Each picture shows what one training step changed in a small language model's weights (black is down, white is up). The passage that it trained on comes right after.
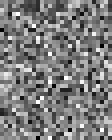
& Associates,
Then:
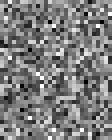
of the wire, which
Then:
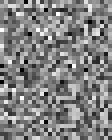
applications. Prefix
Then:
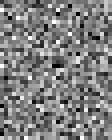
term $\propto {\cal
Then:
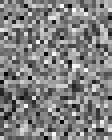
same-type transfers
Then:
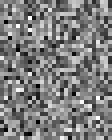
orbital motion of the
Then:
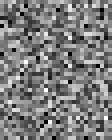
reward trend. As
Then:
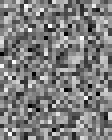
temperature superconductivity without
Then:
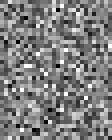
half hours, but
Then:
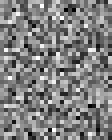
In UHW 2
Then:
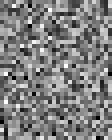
restricted to small
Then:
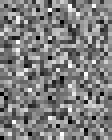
there is no conflict
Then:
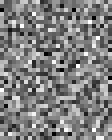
in alphabetical
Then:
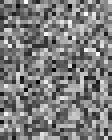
inference. Apply
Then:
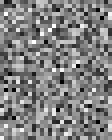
for $J = \Delta
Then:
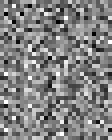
massive impact on my
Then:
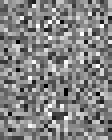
citation impact estimate for
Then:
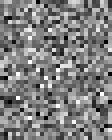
overcome some of these
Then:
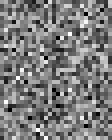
systemic risk studies,
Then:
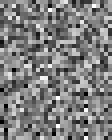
which implements strict
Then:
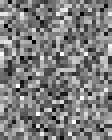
of Xylella
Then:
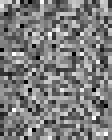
of the order parameter,
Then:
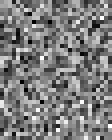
of the elderly
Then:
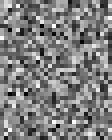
P, Barale
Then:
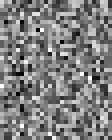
function of the three parameters
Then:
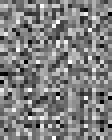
officials. It is
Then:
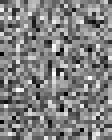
to the AMBRE
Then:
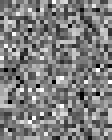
temperature and multiple indices of
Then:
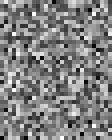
anatomically significant
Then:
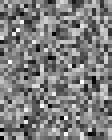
discussed in Subsec.
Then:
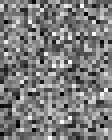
cross-sectional survey design
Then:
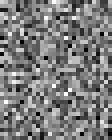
history. From the
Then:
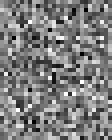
\item a gluino
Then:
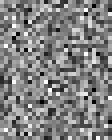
sample, however, individual differences
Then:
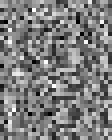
mortality rate and
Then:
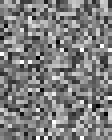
nature with the participation of
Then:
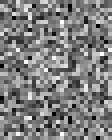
available in which no such critical
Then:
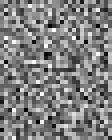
considerable resources and time are
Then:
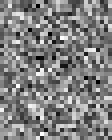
Davies, and
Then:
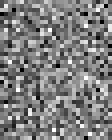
for the ML models.
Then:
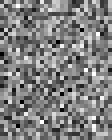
the average visual extinction
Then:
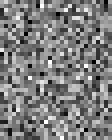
our finding. The differences
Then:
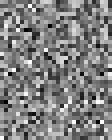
including both univariable
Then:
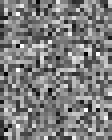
this similarity, and the
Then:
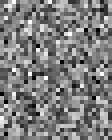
ingredients such
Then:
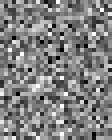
phenomenon a robust algorithm
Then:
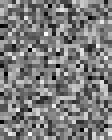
higher in African
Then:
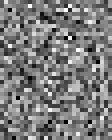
board. Each
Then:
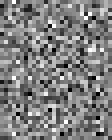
based Features The
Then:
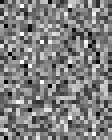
avoids altering
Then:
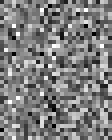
and engaging tools enhance the
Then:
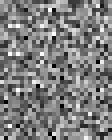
quantitatively handling the
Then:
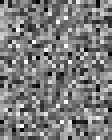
described by the increasing trend
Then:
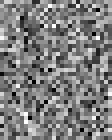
5, 6 show the essential
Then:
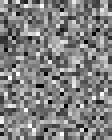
describe a design-based research
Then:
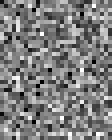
on the target qubit to
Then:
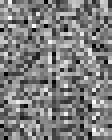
originates from the matrix element
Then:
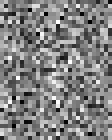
Just saying that
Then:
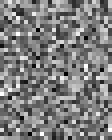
used to predict the size
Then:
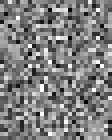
greater than the rotational
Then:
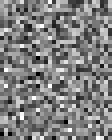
distances) for each
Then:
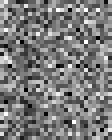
leg. 4. Republic
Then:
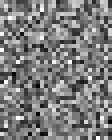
Moreover, the intervention
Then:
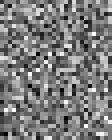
distance between exact and approximate
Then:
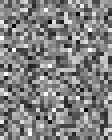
charkas were introduced in
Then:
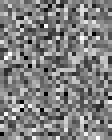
that carrageenan
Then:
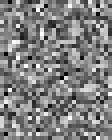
Injuries in
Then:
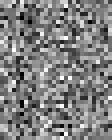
J. Relapse
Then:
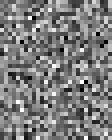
propagation stage under different
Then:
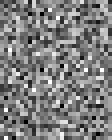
a slight hole
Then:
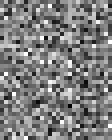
than conventional ductal
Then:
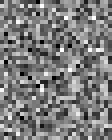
by scholars during
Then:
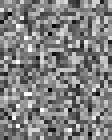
the input parton distributions
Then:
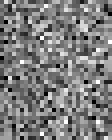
significant trend correlation between
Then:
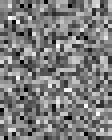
sizes. This framework can
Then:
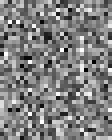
control include dealing with
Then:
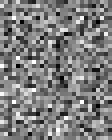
focusing on the effects of
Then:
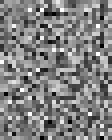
closer and develop it
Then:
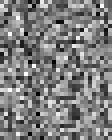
in the latter. The
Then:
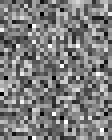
liquid-liquid critical
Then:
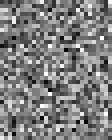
multi-pins are
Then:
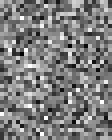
amplify them, as well
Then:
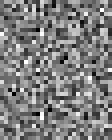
by these questions considering that it
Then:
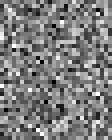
gains, reliability
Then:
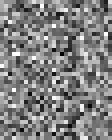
After each 40 meters
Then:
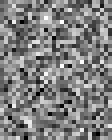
definition, the numerator corresponds
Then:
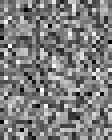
And the maintenance
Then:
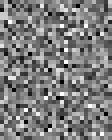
Art Practice in
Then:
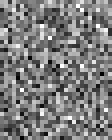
achievements and challenges of the
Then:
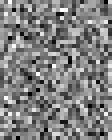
Bihar, India
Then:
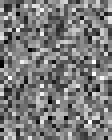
on study of initial pressure and
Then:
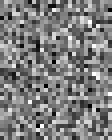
paramagnetic, and when
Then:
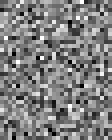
also correct the absolute
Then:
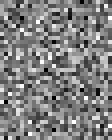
for consumption pose an
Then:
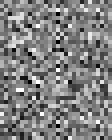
portion of the
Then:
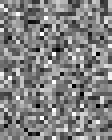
are displayed on a
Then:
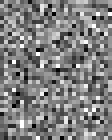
and optical devices due to
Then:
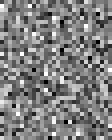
gaps are rather general in
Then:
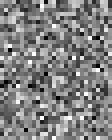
The reliance on
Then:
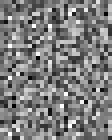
propagate along a specific
